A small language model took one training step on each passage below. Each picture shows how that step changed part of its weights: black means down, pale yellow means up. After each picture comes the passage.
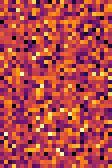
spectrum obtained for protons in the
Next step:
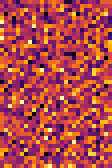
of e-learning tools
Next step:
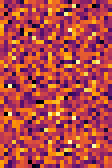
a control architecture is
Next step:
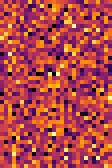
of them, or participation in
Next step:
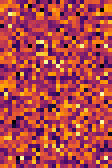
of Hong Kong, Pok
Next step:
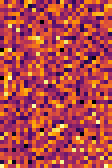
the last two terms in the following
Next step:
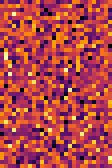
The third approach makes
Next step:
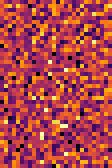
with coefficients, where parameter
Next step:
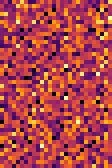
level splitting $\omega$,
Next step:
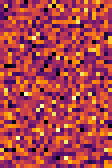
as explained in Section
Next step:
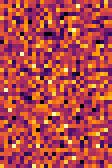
subspaces can be realized
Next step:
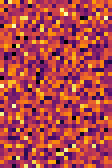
ellipsoid with
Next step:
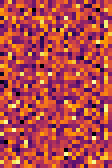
becomes of importance. To
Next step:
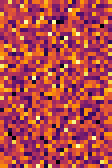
exhibit performance improvements
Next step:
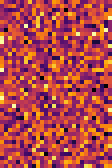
read and approved all
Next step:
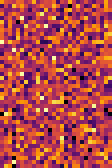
child, it is also well and
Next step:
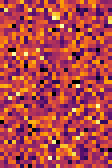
Indian society think
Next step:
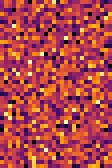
radius at the central density)
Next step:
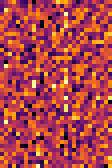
and Pharmaceutical
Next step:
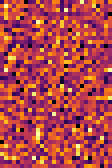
angle between each vector.
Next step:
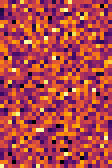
is the so--called
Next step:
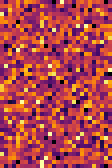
Raman active modes.
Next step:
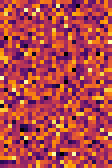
Obraz, which was the
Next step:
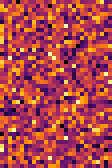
nurse is caring for a
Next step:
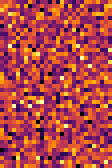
of all the automata of
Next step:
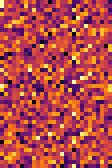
RDF output quality.
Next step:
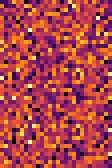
\enspace =& \enspace
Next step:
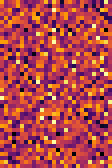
desired goals, and
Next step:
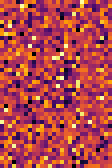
3: State of the Art
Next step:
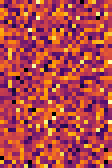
for maintaining and expanding
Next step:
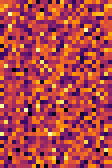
of time and resources.
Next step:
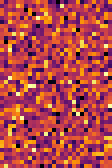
Areas: Medicine
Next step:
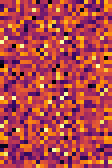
regions $\tilde{\cal
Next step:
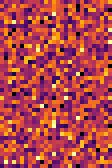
the absorptance of the
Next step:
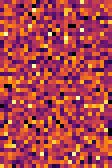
$X_n$, except in
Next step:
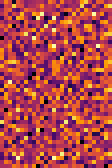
and if it is unbound,
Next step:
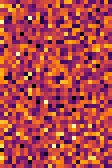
old female who
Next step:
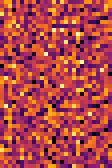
out in the main text, the
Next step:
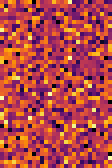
geopolitical context.
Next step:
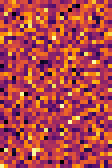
to the linear electrical and
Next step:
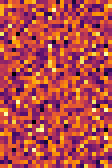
to check some of the
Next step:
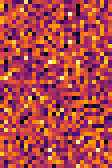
forensic examination
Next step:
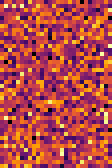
samples, 614 which are
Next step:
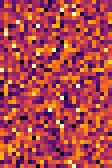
stain for 3 minutes.
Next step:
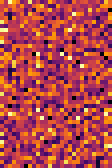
agriculture, food
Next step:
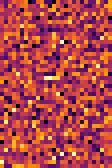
graph $G \setminus
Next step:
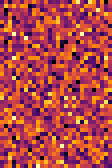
courses: the first was
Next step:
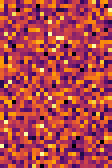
safely. \vskip
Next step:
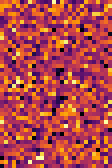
that support the findings of this study
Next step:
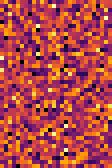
nuclei in this mass region
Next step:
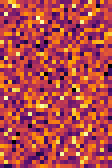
focused on HF radar
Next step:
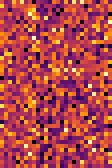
were extrapolated using a
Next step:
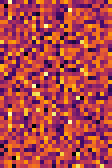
stem cells in the
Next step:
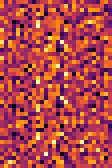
communities were sampled for this
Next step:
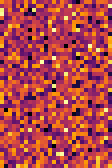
elements, i)
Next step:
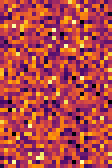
subpopulations of
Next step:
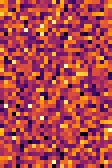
effect of natural materials
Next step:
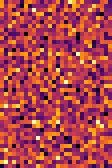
a short description of its
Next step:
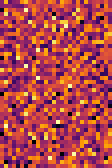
while using fuzzy
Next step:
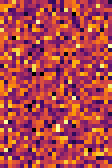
AI system will deliver
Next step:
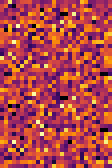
is expected that reducing
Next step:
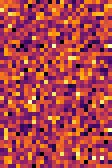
of WL~17 is about
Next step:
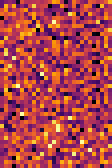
The cadence of the observations
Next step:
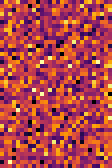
using this result best formulation was
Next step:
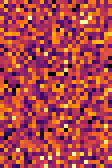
and practical fMRI
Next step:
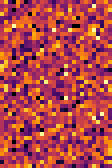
zero value is also considered in the
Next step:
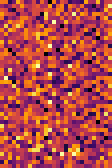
diffraction measurements have been
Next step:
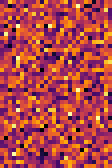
power point tracking
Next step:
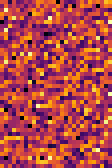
on multifunctionality after
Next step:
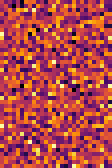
en partie sur le
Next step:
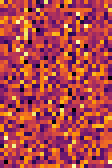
The Mass Flow Ratio
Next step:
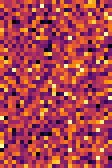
\dots, n, \theta
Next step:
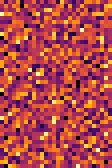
local quality of service for
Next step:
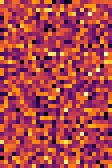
Glucagon Fig. 5
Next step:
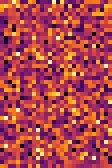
that maps three or more
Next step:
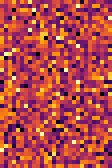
separated into training
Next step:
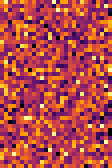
great. \item Research should
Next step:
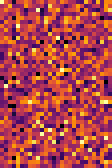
events are expected after the
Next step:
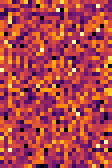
bars embedded
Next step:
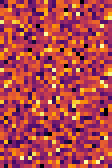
hydrogen atoms in
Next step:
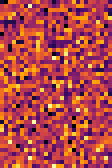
Description 1 All
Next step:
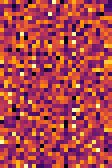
Distance Index
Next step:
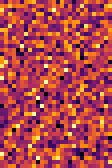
to the need of investigating
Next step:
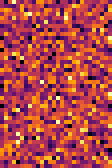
minutes. Fig. 2c
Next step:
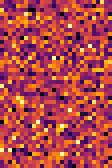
that emitted photons
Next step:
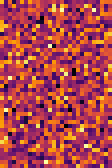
operate rail services under
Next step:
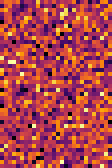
Jewish influence
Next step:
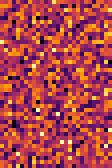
complex refractive index from
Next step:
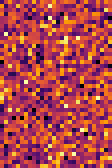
adds to their vacuum
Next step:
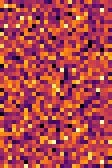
8 NDVI and
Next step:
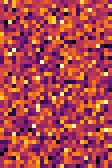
intensity, but the emission part
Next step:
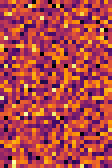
hours Perception of
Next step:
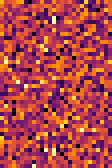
affects the mechanical
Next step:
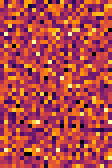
the theory corresponding to sphere with three
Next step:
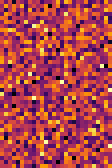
1). Complementarily,
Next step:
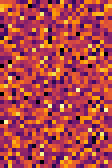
of the model parameters, we realise
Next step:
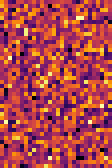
QDs may form the basis
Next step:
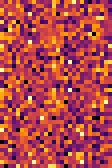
poor and developing countries
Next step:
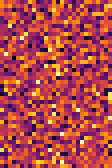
for the individual locations as small
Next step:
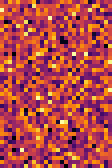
from a disease may be
